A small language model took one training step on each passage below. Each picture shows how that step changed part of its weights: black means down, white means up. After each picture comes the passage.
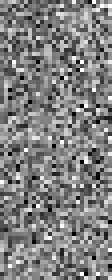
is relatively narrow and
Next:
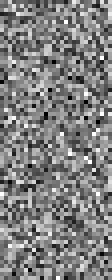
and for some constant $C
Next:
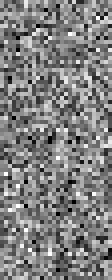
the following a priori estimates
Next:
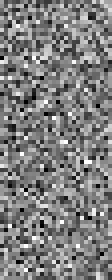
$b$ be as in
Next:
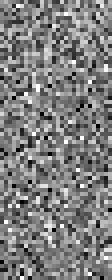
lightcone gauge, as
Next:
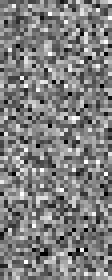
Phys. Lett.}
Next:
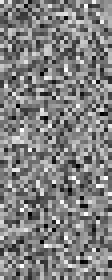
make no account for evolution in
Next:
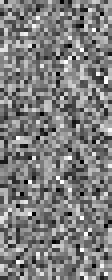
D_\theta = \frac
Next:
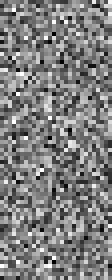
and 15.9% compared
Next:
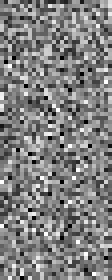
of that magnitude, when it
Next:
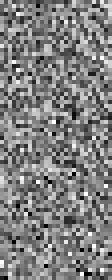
and $Q$ denote the
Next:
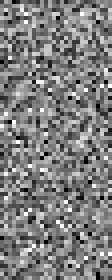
matrices over $\bC$.
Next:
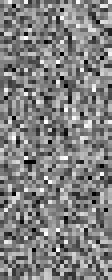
illustrating the event generation
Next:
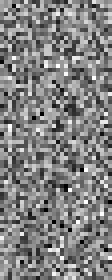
radiation that gives the particle
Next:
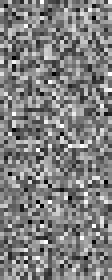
which can hence easily be
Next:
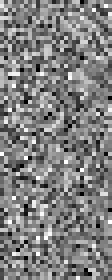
scope of this
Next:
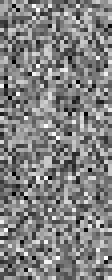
participants. In
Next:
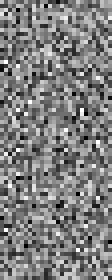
level aggregation results
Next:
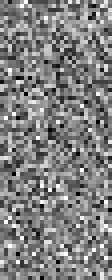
above estimates we go to the
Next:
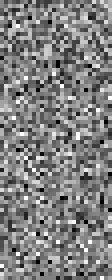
$k$ distinct
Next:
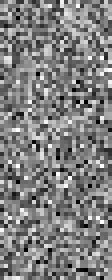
standard gain horn
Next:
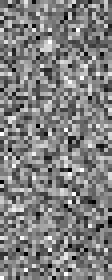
\exists n\in
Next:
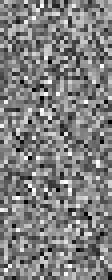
dimensional representation of $G
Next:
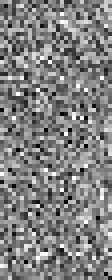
let $y$ and
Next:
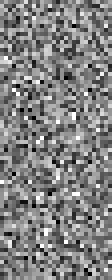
collision backward within the
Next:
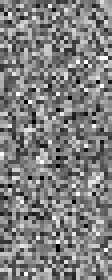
values $g_A =
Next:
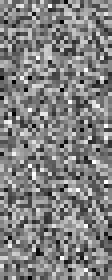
effects, the inherent
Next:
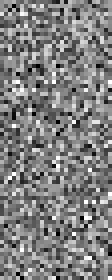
medium are comparable.
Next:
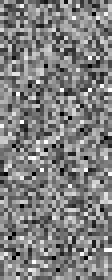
kernel that satisfies the assumptions given
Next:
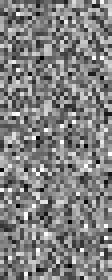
and $p$ denotes a
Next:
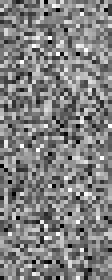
caution interpreting
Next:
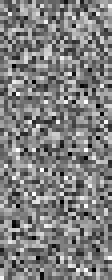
rank of a matrix than of
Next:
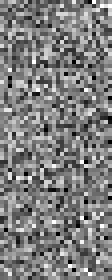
is negative the length of an
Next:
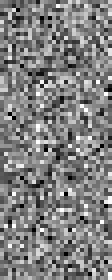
In the latter case only 20
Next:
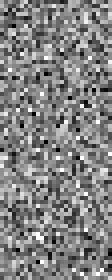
as they are not defined at
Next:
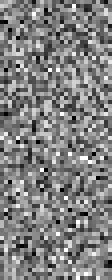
markedly different from
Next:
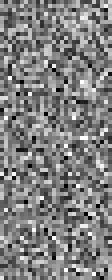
in the unitary $\hat
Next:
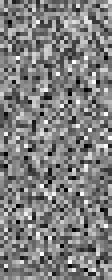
the (nearly
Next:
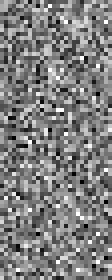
far as we proceed
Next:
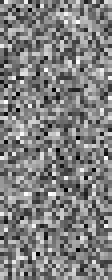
main figure (right)
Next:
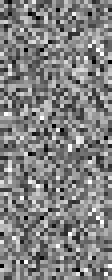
Note that \beaa
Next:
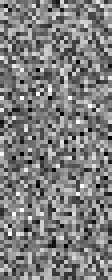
hole in an infinite
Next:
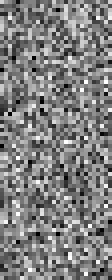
As a consequence, there are
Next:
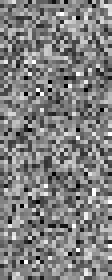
can assume, for any
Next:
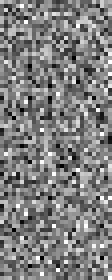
top-charm associated
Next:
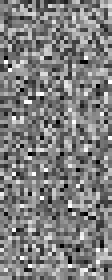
of the Hawking
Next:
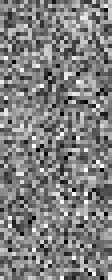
in the simplest scenario
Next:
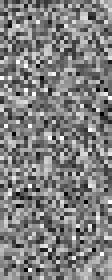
$W$ if and only
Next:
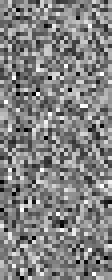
directions, RTL
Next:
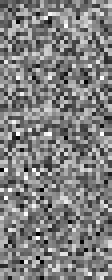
such $N$ must be
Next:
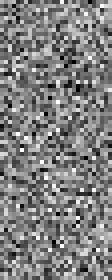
means that the ideal of
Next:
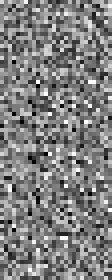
high temperature phase of the
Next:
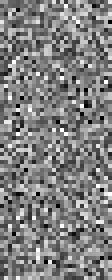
This research was supported in part
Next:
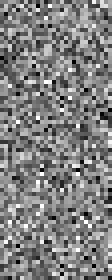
be large but not infinite.
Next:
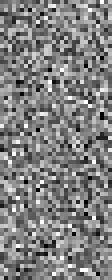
on their way to the
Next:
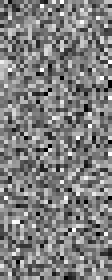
Then $S\sbs
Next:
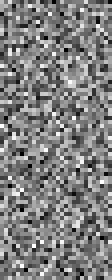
\int d p'
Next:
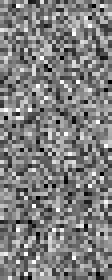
lines we used previously calculated
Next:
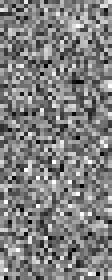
also done. This can
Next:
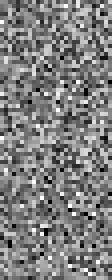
For the case of exponentially
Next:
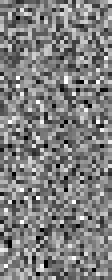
Projects and by the
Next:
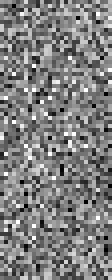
more invariant terms, there exists
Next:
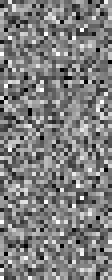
whose prototype
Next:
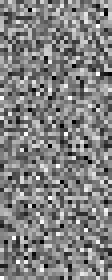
to an approximating equation such
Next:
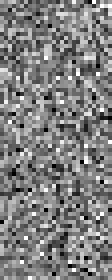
is added to the free
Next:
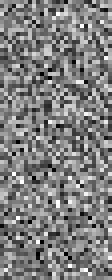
leads to two immediate
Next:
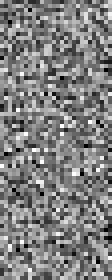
it suffices to note
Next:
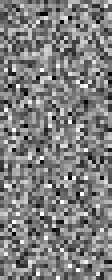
where as usual ${\mathcal
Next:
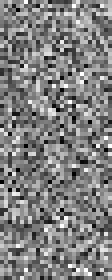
large range of energy that can
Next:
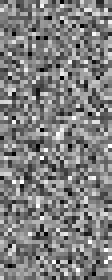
where \begin{eqnarray*}
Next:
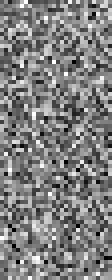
above, one defines the
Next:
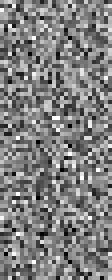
Solution of these equations
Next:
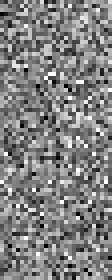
that calculating these expressions
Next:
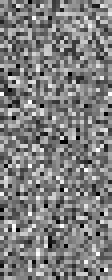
spectral viscosity we may
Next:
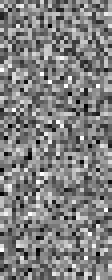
neutrino masses by the
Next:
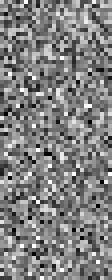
refined, and
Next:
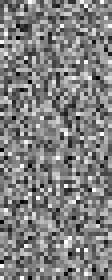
compress the attentive
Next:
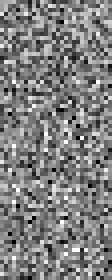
learning-based personal
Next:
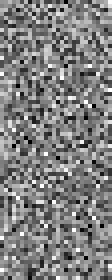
lead to constraints that depend on
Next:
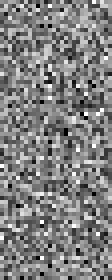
be a top destination
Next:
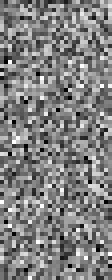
of $\T$, then the
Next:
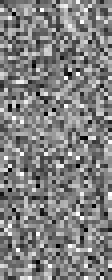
\affiliation{Department of
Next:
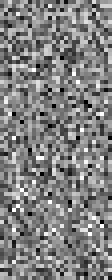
matching on each of
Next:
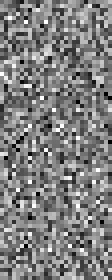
Fermi liquid phase
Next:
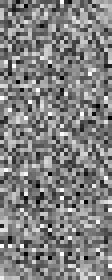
vertex $V$ let
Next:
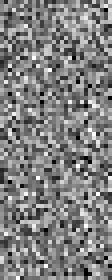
in agreement with the
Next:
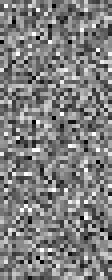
should be an entire curve
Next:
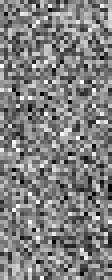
being infected from
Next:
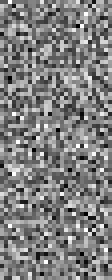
the integral evaluated using
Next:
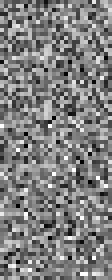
$F_j$ must
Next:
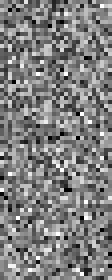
intensity was chosen below the
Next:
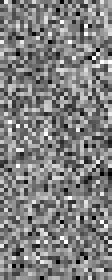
is an arbitrary solution of equation
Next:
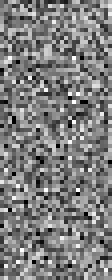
of our main mapping
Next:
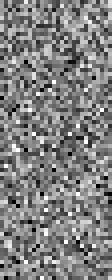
a cycle in the internal
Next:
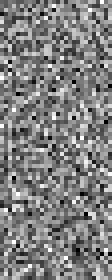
on $\spec A$,
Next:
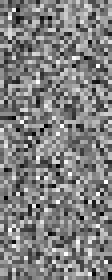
In {\em Proceedings
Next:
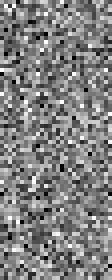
.$$ Locally
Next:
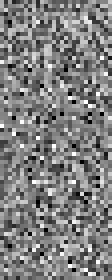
the labels on the
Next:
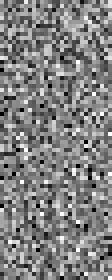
a cusp eigenform
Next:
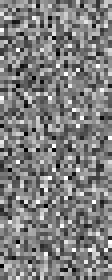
5 edge-points in
